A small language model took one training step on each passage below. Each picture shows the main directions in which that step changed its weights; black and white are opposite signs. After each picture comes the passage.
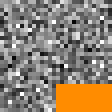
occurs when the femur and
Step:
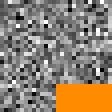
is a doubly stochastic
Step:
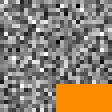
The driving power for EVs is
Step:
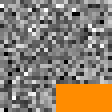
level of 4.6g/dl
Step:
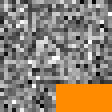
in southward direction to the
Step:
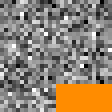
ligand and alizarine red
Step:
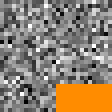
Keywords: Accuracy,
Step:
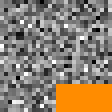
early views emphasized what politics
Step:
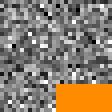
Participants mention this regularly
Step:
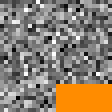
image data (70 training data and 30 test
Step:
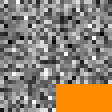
printing methodology were used to achieve a
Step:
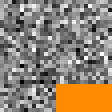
Strengthening the MRC through
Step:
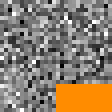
Evaporation +2 to
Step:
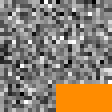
thanks to the cluster system,
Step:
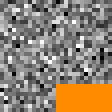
Framework for Remote
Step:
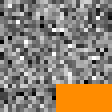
Alpha Value (α)
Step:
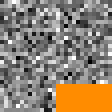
of VENUS-F experiments with high
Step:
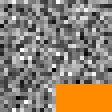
to determine total flavonoid content in
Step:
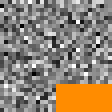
wealthy church farms
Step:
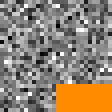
Another advantage of the concept of oil
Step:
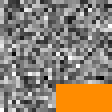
evaluation and control and decision making.
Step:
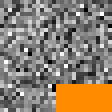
uncertainty around the CMIP6 model mean
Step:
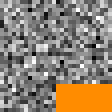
actions under the same thematic
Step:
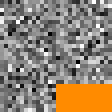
a shunt branch P-N
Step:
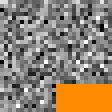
three years (automobiles,
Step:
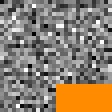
ZF equalizer. To obtain a
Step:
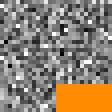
and trade in the Reference
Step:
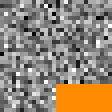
consumers "wow" or
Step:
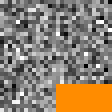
of the manuscript.
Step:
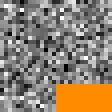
and forms AP clusters solely
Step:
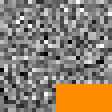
all because my disability grant is
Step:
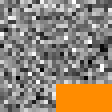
conclude we can say that
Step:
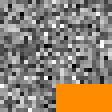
power density. The dependencies of the
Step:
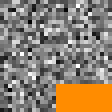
within buildings, the authors have identified
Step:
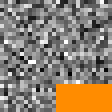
diluted with benzene
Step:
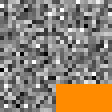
Keywords: Niacin and
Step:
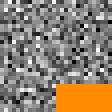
family responsibilities, prioritization of
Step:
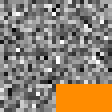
present study also consists of 78 teacher
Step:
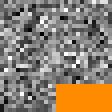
duties, including: -
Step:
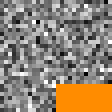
alternative mechanism on surface, protected from the
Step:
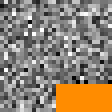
wt_{enc} \circ
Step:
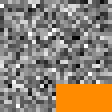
the four, as it is the only one
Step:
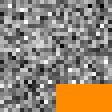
moderate PRL content increased by two
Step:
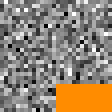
increase yields in their farms or be
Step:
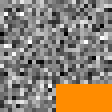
bacteria, which causes selective
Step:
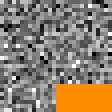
topic so mathematics teacher have to
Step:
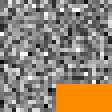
variations in marital dynamics.
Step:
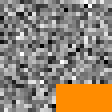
biomass as illustrate in Table 2.
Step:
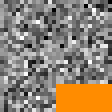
factors reported no statistical heterogeneity for
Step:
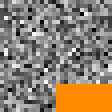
is a low-cost technique for
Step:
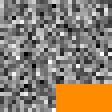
lead to reduced stress and burnout,
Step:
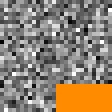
spectra resembles to that of the
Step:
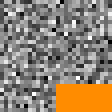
routine and essential task. It is
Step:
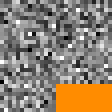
performed, during which the pattern of
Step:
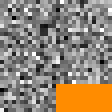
*barrio* as a form of
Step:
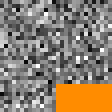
these are the most common legal forms of the
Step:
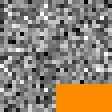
FAR twirly to
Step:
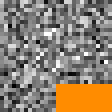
can be excited by UV light and
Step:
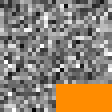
the quality of housing and the level
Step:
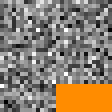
connections with the Baltic states.
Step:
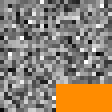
original, unpublished work except
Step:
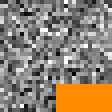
RF must equally same. The
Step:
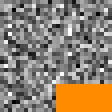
have been widely reported for their
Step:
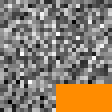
PALM PRODUCTION
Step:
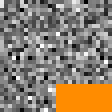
challenges resulting from urbanisation. To
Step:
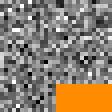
NVIDIA GeForce
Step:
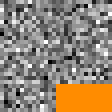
high precipitation. Given the
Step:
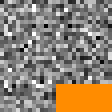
sustainable competitive advantage(s) and
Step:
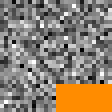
has been a persistent problem in India
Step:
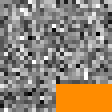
(X, \tau) \rightarrow
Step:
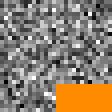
absorption spectrum change should be observed in
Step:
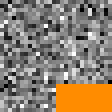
paired sample t-test. This
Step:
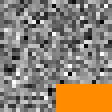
250 ns onward. Figure
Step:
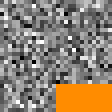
Cambridge University press.
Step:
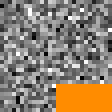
and entrenched in society. This
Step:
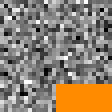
stepping targets (B,
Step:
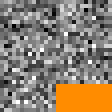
experts and trait theorists have
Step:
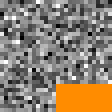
Humain, its own locally based
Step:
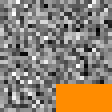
scams, inheritance
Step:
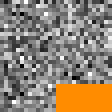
the node, VSI is
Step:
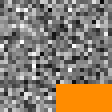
behaviour. Parental authoritative
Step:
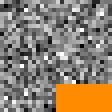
- Yes - No - I don't
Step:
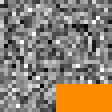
economic relevance of the Italian
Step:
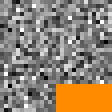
(rPETG), in the context
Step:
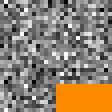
endothrombosis can have a
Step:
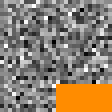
& Technology. Key Technologies We
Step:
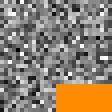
common names include; Catholic
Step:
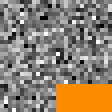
All the extractions were carried out in two
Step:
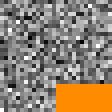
3. For each phase of motion,
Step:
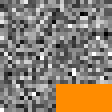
were not included in either comparative groups.
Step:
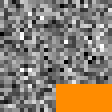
increasing the efficiency of hole utilization for
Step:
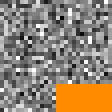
where d_z is the thickness of
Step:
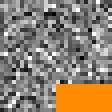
adapted to the course of the
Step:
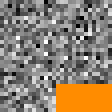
Percentage Non Anaemic 15
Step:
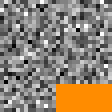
(fig 4), which has a concept
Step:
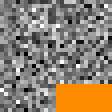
we see both epistrophe and
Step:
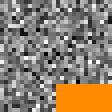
their combinations with classifiers
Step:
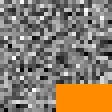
across the blades approach the stall
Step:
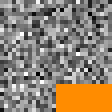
previous convictions belong to the most
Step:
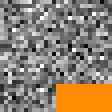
the studies made following are the issues that makes
